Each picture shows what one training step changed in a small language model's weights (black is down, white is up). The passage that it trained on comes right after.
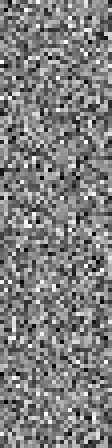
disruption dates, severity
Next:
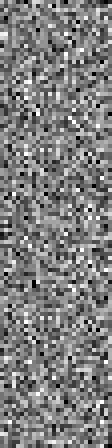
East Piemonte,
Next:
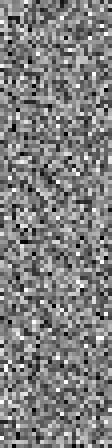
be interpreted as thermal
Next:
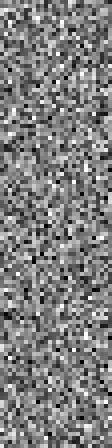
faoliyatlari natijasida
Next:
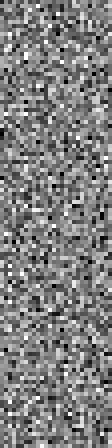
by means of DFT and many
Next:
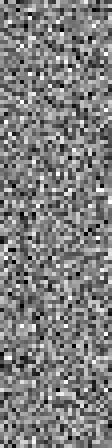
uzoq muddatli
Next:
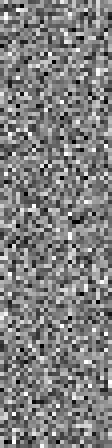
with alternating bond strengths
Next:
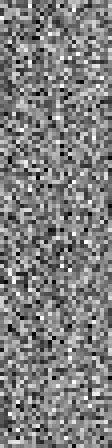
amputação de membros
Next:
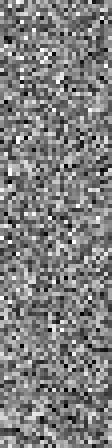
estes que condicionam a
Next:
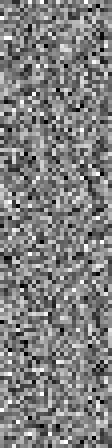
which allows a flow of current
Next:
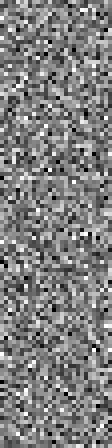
virialization happens through
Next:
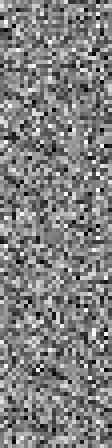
las grandes ciudades,
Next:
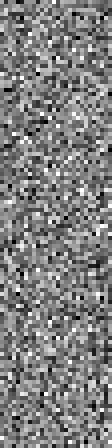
model has a mass at 16Gyr
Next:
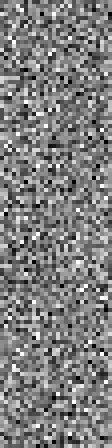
cu performanța la locul de
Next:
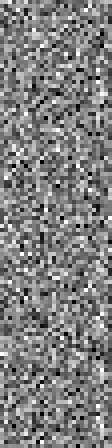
the lithographic length of the
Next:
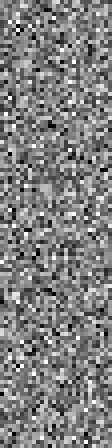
da aggiungerne un
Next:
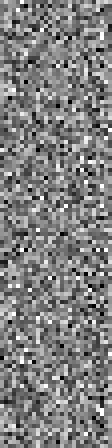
evidential purposes under
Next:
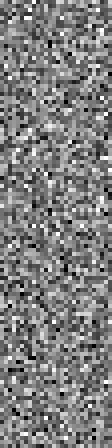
& 1 \end{pmatrix}.
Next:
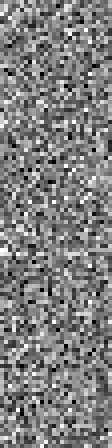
rewolucji, ku
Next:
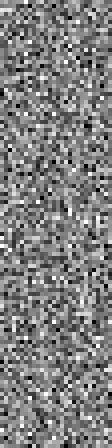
$1$-dimensional signal}, the
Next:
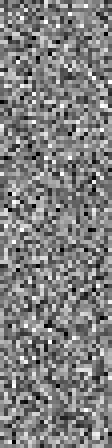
This is an open access article
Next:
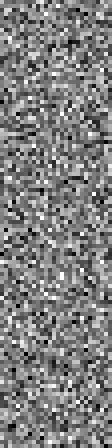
sari degan g'oya
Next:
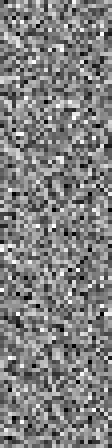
de la gran mayoría de los
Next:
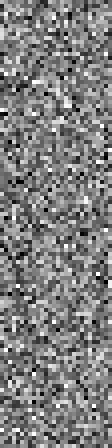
darslikda berilgan
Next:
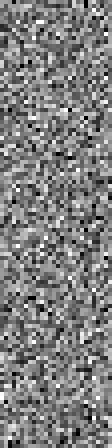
nations de produire plus de
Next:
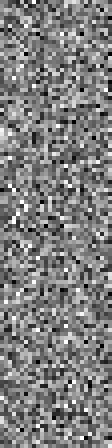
como espaço de atuação e
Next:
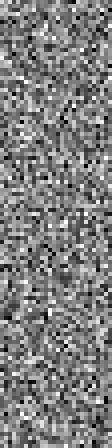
FOS4 are shown in Fig.
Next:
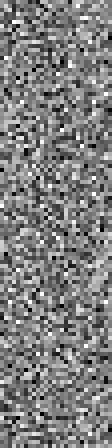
example is that of a vibrating
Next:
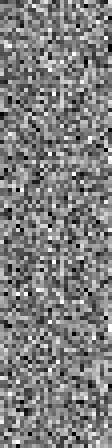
are a couple of persistent
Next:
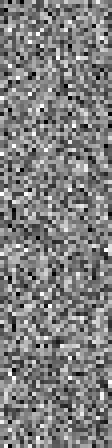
In addition to the constraints on
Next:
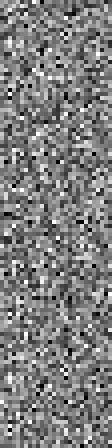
the normal and pairing density
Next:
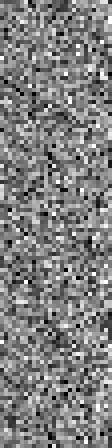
primary and secondary electrons
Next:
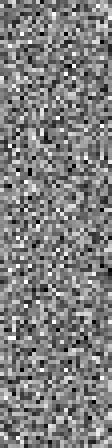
has demonstrated a measurement of
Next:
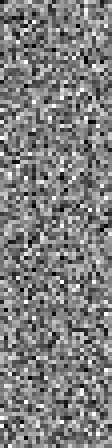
nuclei as a relativistic
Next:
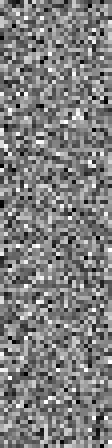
The Si bandgap of
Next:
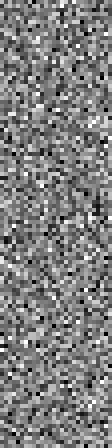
the raw mortality rate and the
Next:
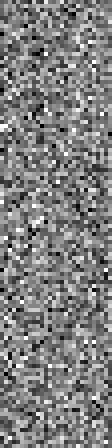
a circumscribing
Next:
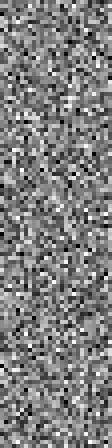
algumas consoantes,
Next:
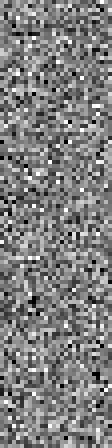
determined by the reduced
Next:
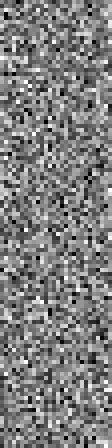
left of each peak are not
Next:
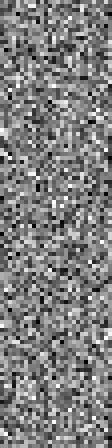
spectrum}, volume =
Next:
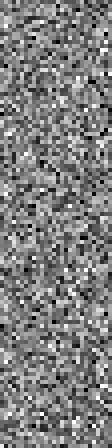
Contenidos - Responden a las
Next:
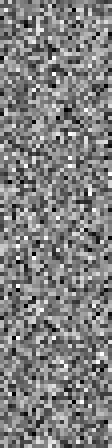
hayat dersleri de
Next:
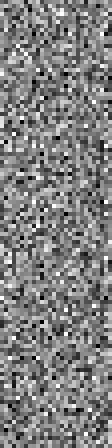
une chance dès lors que
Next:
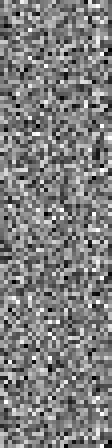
These are two most important factors in
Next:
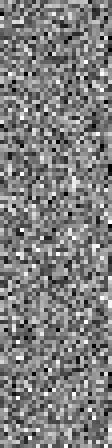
electron pulse duration is
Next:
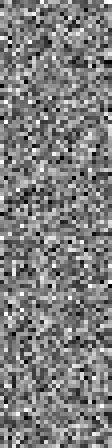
поскольку она
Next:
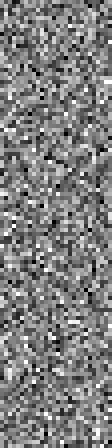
the actual degree of
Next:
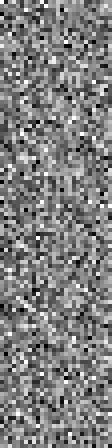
internal tax control system in
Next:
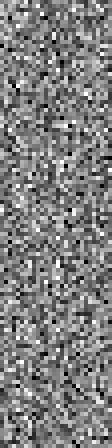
respuesta neutrales.
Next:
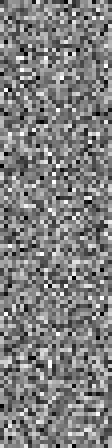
sistemas CAM usam
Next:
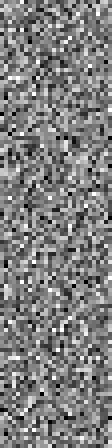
instantaneous changes to the
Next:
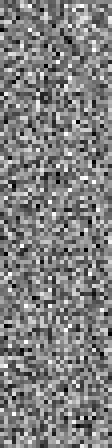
cosmic-ray hits on the
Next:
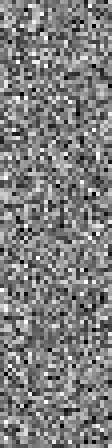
the extra dimensions introduces
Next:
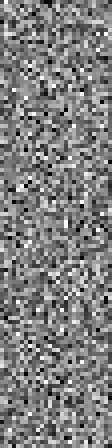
3); a implementação da
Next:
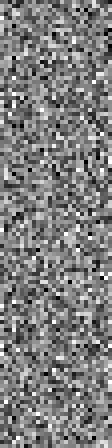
is the power of the potential decay
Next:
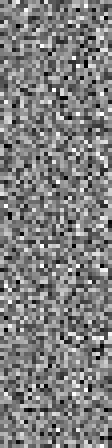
often too expensive or not
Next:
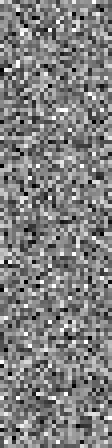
UK: Cambridge University
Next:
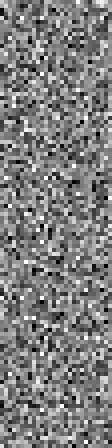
capturing very long-range
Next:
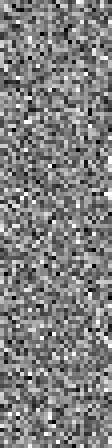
In the present simulation, this second
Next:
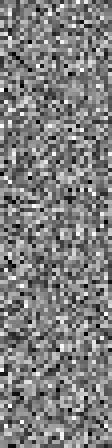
права одних по
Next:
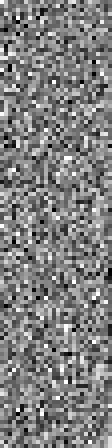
leur *smartphone*
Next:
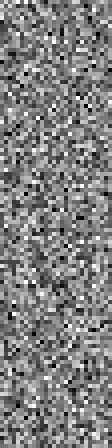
energies (where present), while their
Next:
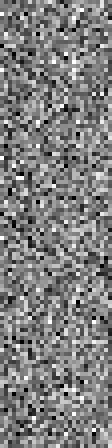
هو حفيد
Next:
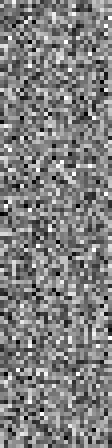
We apply sentiment analysis on the
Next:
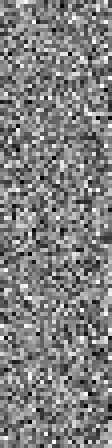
in nature -- rapidly
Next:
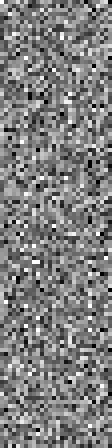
Zeuthen, Germany}
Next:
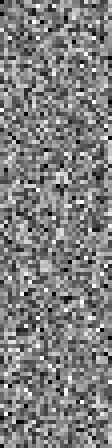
pflegerischen Tuns
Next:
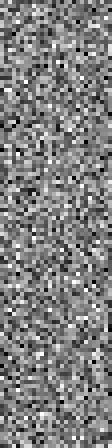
correlations may also play a more
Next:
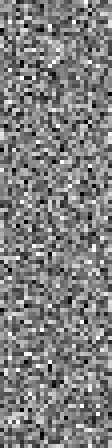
of HENO-MAC The
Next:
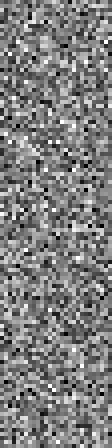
| Total Transfer Time
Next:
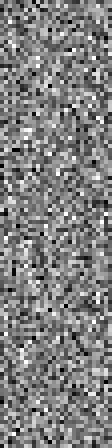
24 CORRÊA,
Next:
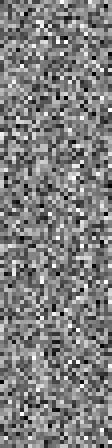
cross-phase ($fs$ and
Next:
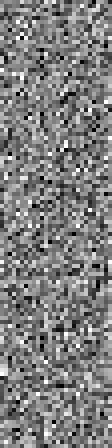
uma base mais consistente, com
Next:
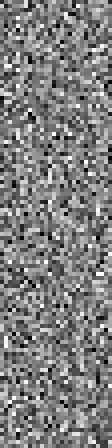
requests from being ordered in the
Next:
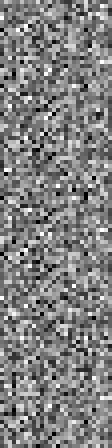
борувчи бурчак
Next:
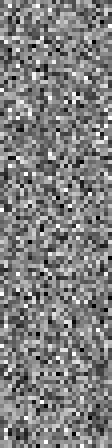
únicos com efeitos
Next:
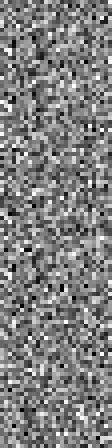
³ Минкова
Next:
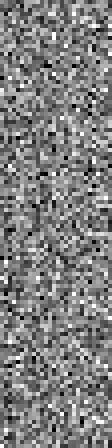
: metode R & D*. Bandung
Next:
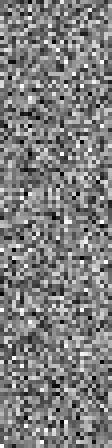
in (6) (bulk value is
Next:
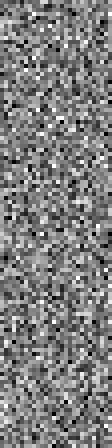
and without the causal prior
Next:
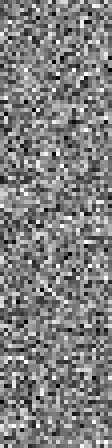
\sin^2 2 \varphi +
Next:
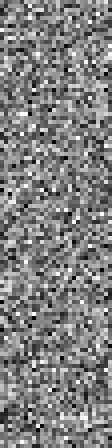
even larger equivalent
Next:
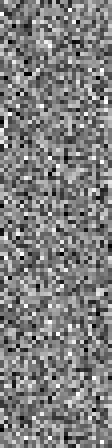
XX asr boshlarida rus
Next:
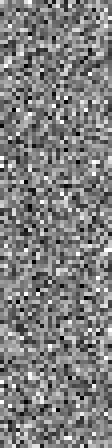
Institute, Liverpool
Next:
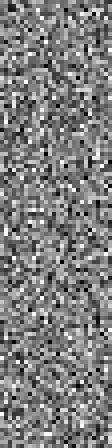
each of them, i.e., the
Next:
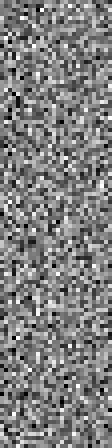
uzatayotgan aktiv va
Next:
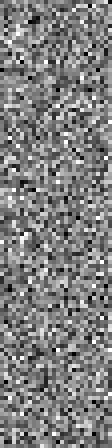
cited, seminal papers or
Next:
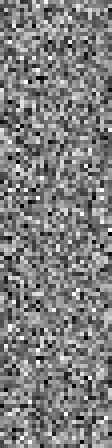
Ipak yoʻli”
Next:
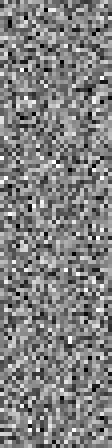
Revolution. ৬.
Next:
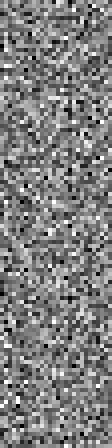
IDs. % Or we
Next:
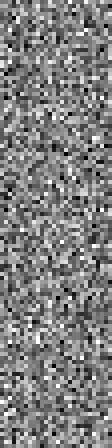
Consequently, club
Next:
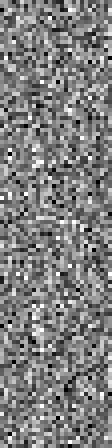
numbers and take the
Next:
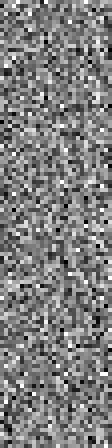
the minimum distance to the mean
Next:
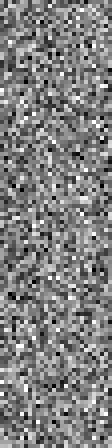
qatnashishi, bilim
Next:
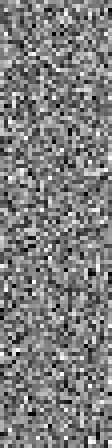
was assumed for the sake of
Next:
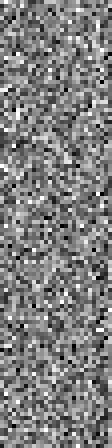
reaksiya beradigan bir
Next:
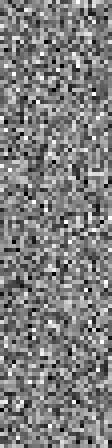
not observe variations of the SD
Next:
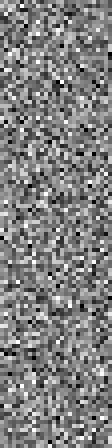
modern technologies in fostering
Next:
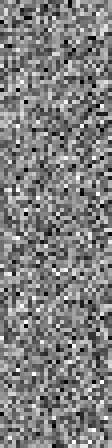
und Paläographie im
